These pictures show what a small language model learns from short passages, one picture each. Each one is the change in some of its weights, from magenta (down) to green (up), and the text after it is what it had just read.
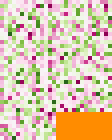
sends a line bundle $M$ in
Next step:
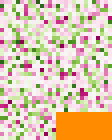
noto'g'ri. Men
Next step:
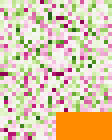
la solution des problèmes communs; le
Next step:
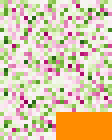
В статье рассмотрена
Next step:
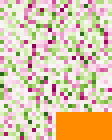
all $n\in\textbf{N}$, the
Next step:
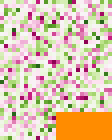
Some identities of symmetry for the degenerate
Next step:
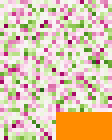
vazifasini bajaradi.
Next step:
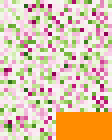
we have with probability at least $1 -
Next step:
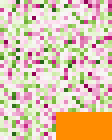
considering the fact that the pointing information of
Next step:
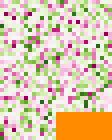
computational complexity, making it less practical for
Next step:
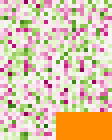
urgente que pesquisas para nossos
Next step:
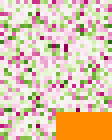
shown in \cite{Lit1} that
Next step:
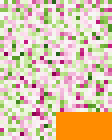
ways that would normally require human
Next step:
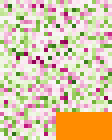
fixed point counts, via the Lemma of
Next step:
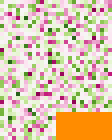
spațiilor de învățare,
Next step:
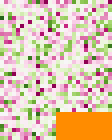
$N$. In practice, $N$ will
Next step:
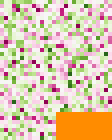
by one Kelvin image charge as discussed
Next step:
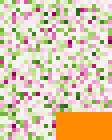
est un ensemble de composantes interconnectées
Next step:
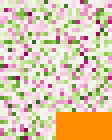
a global minimum. The process is iterated until
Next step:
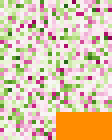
prime Fano threefold of genus
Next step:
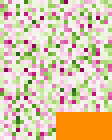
зародження й розвитку законів,
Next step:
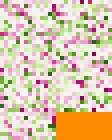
also Section~\ref{subsec:impl} for
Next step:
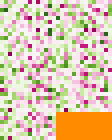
розвиток цукрового діабету
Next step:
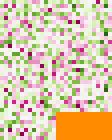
brain dynamics. Our probabilistic model
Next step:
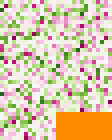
and each point is repeated 10 times. The
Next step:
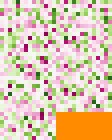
near-infrared (NIR) spectrum on
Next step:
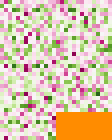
the {\it theta-curve} of
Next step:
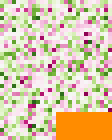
cost is very high as the crowdsourcing
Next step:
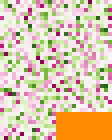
classifying such compact manifolds is a
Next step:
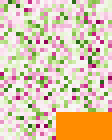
mintha mi sem történt
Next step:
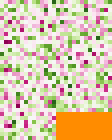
comparison reasons, we used the well-curated
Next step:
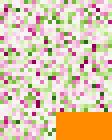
the present-day Universe star-forming
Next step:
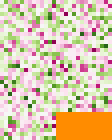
modification of the system spectrum due to nonlinear
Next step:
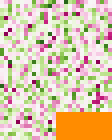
and obtained the explicit expression for $\beta_{p}$
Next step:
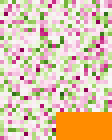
a series of numerical simulations of externally driven
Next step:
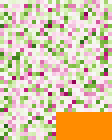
broken translational symmetry, describing a
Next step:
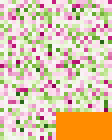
оказывается невольно
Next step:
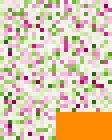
Process algorithm, at the expense of
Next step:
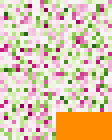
conjecture on partitions \jour J. Algebra
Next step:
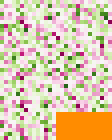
probabilmente nel procurarsi un
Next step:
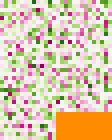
önünde bulundurulduğunda,
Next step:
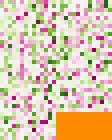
терапию проводили по
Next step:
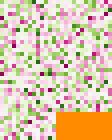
implies that for all sufficiently large $n$, we have
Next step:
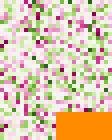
bo‘lmagan taqdirda,
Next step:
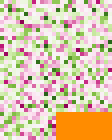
term. Dirac oscillator has attracted much
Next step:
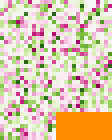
multipliers. In this paper, we provide an
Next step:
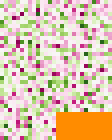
\leq k \leq p''$, such that $$
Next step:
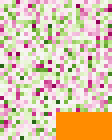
fact that the noise matrix $E$ acts {\it
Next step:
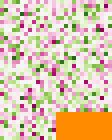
ftw! friendship and
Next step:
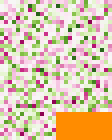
tres programas, que se ejecutan
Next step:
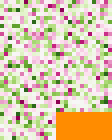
space of generated symmetries is of dimension three. To
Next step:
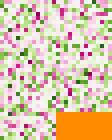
if {a} non-negativity constraint is
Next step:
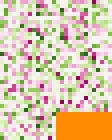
rivojlanishining hozirgi
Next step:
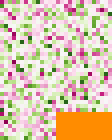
reduction is possible \cite{maeda}. A
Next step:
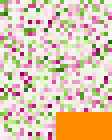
0 & memory\_info\_data &
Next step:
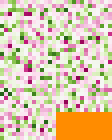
of the technically precise "circumcenter."
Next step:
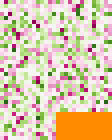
excuses for refusing access for external
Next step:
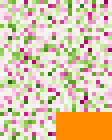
for three as well as four generations. As
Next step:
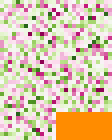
that $$f(x)=cx$$ where
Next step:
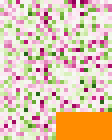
that of Theorem \ref{th.1}. We
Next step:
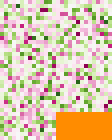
B_\d(Z_0))$ invariant, where
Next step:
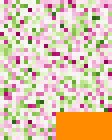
game. \item The TAD game with a
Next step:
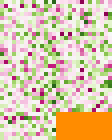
there are three places that ramify and so
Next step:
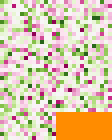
three body problem}\label{rp} In the
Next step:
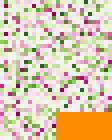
coherence time and scalability. For a
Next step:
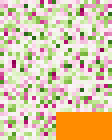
is the part of the code), and the
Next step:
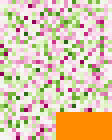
size. Hence $R_{3ts}$ becomes
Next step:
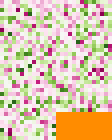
results were also claimed in \cite{1}.
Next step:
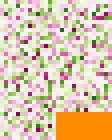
Zamonaviy ultratovush
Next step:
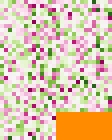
and $\lambda_j$. In this case $$
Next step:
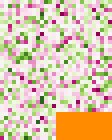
Taking this notation into account we also introduce the following
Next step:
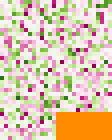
not the parameter $\alpha_{i}$ in them.
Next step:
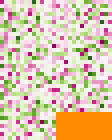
última vez em que teve a
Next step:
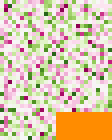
are able to minimise this motion-induced
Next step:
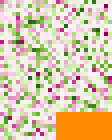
o'z ishini yaxshi davom
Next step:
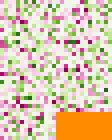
klipligi – ba'zi
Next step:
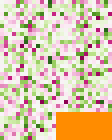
qiyosiy tahlillari.
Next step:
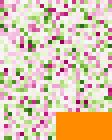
one can prove Theorem~\ref{thm:1}
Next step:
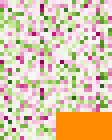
not significantly change in the two cases.) In
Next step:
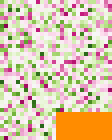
obvious symmetries of the problem, which are absolutely
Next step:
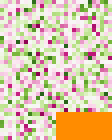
наявність цінних зразків
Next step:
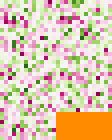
Mangel an verlässlichen
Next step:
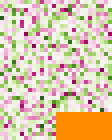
this work. And the electron-environmental
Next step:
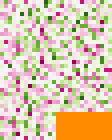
priori} knowledge is needed to determine, which
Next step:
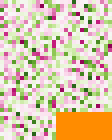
is explicitly taken into account. The effective Hamiltonian, and
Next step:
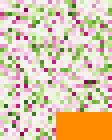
O'quvchi bu jarayonning
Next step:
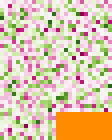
of adiabatic quantum computation that discretizes
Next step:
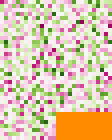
²Tamże. ³E.
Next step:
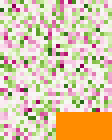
VQE corrector and no predictor,
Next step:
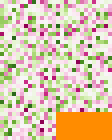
и способствует сближению
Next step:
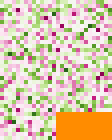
(XRD) using a Seifert
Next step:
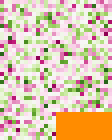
$T$ is a bounded operator between two complex
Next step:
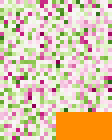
CFT. In the generic cases, though,
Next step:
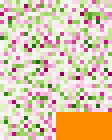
siswa pada pembelajaran
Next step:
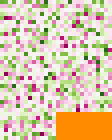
Sundial}, a robust offline time reconstruction
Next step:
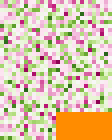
sense of traces) for every $x \in
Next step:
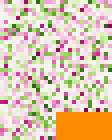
das mulheres na luta pela
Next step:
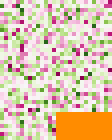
such radiative effects consists of producing radiative blast
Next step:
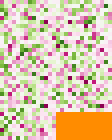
को प्रभावित
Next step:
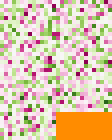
an international logistics provider facing
